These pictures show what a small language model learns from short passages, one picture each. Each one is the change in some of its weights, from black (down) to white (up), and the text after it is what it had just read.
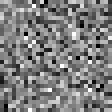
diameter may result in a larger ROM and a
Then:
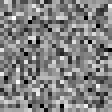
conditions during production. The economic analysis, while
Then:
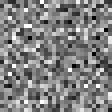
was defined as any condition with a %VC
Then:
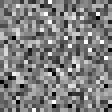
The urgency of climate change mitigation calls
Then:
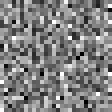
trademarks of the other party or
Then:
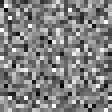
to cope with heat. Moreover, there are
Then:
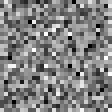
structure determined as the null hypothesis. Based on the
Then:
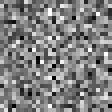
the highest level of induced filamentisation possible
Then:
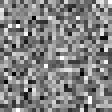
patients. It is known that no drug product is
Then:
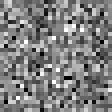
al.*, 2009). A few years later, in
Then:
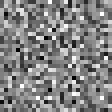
this manuscript: ATCC American Type
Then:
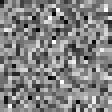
hand smoothed caressingly the
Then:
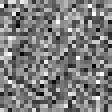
film oven test (RTFOT)
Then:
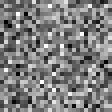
field of 4.2 T, and it was
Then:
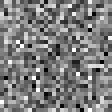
movement in Khorezm, the
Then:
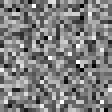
The same is required to the simulation model, that
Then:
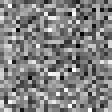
uses like in mouth ulcer,
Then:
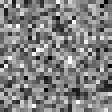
be more useful for certain professions than others
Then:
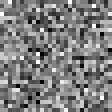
priority areas for optimizing system performance. Analysis of
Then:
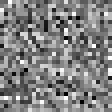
also involved in industrial relationship where we are bringing
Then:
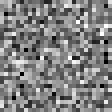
role in the determination of the final tax liability
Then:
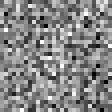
directly gives the equivalence: $$1
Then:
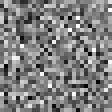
for different medical images. In addition, the execution
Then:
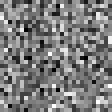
class-D LC oscillator
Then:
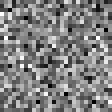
are denoted by $A_{NV}
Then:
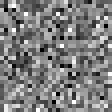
Kendall’s tau Proportion
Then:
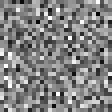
features was extracted from medical examination records of patients who
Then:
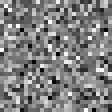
only be stopped by a group of protective
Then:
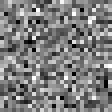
differentiate between a particle in front of or behind
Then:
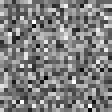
will be much bigger than the radiation pressure
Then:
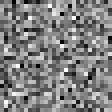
communicator's meaning and the communicated content as
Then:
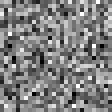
Neurosurgery, Guntur Medical
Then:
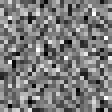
confirmation of this study. However, by analyzing
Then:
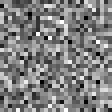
for the lumbar and sacral regions that
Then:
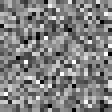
of microorganisms, different strains can produce
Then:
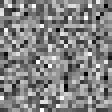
(38)$$ It is worth to notice that
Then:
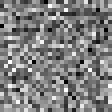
of flame retardant can be divided into
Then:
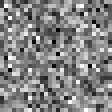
to raise per capita income, political goals
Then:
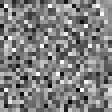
and potential; 8. Clarification of
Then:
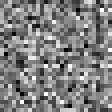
review. *Biol Rhythm
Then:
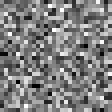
on Performance of Firms through
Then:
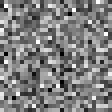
the network intelligence into the control plane and
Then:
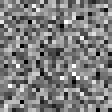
occurs when all principal stresses are compressive and
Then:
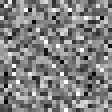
selected from the *Union Fenosa
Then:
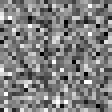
during the year 2016. These different environments have resulted
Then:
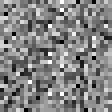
leading criticisms of the dominant paradigm, and
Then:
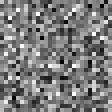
compromise between the grain size and
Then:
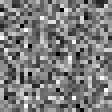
Patel ^d, Chitrasena
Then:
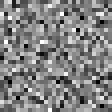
but it can also be brought on by increased
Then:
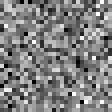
number of filters can be applied to refine
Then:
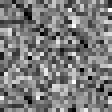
Schaumberg *et al.*¹.
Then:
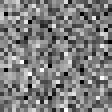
protocols, router re-distribution and
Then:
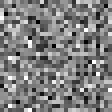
women entrepreneurs in Malaysia.
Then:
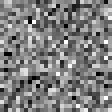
cycle, whose enzymes are activated under
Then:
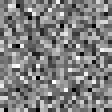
the latter pathway^[3d,e]
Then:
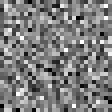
RSU 2 will broadcast L1 and
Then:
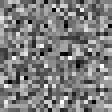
conducted to identify the signatures corresponding to
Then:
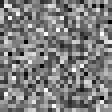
to be identical with the compound as obtained
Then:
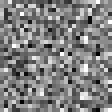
cause of increased mortality in the patients suffering from
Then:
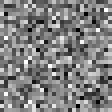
thoracic trauma gets positive
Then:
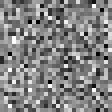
features. From the table it is obvious that
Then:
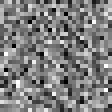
goals. It has therefore become important to design and
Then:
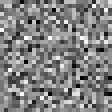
level, that allows estimating the temperature increase after
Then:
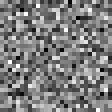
have previously been found in reservoirs in
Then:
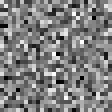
Adeel Ur Rehman²,
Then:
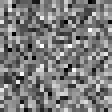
endothelial injury, changes in
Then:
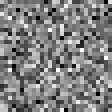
The amount of uncertainty or risk about the size of
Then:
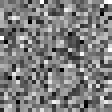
responses, followed by complex functional processes of cortical
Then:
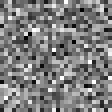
in road construction projects. Keywords: soil
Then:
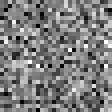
members that reported high SDG-related research
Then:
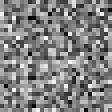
vocational college students' employment courses based on
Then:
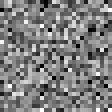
XP = Xeroderma
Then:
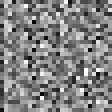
E X T F L O W ~ version
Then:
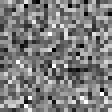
biggest differences between migrant and local
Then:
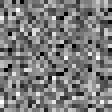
within a data spaces. Each of these roles
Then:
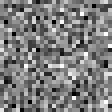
analgesic, and antiplasmodial
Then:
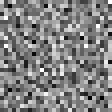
\theta + \beta_n \right]
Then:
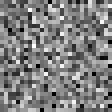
the basis of a limited amount of noisy
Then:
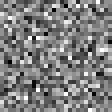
increased the level of students' engagement in improving
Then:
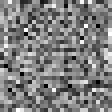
future generations. These efforts usually resulted in the
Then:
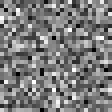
in a different form of expression. These opinions
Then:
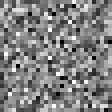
information with progress, The TORA has the
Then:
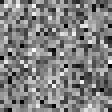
criteria we must follow to select the required
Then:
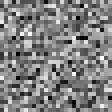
in the reports must deal with issues and indicators that
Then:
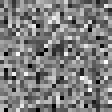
adenitis and progressive primary disease. Due
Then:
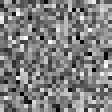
in order to detect doping, or
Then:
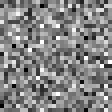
each Nxfield by looking at the not so
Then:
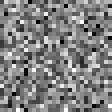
consortium is analysing case studies, both
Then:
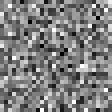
levels and that current THD decreases with an increase
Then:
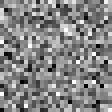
[30], a specialized debater whose task
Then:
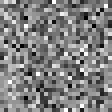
It supports single-recording and project-level
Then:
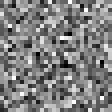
The report's silence on macroeconomic policies
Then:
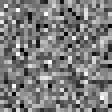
based on the case, monitor and evaluate the program
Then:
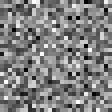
IBAM(args) Input:
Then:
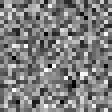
is the formation of DNA-protein
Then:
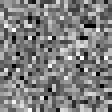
survey of lessons learned, manufacturing issues
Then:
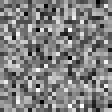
sub-contractors due to the nature of
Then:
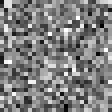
is devoted to the Mechanical behaviour
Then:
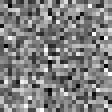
we only prove that Algorithm 1
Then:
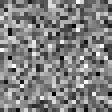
using the AUC as no (≤
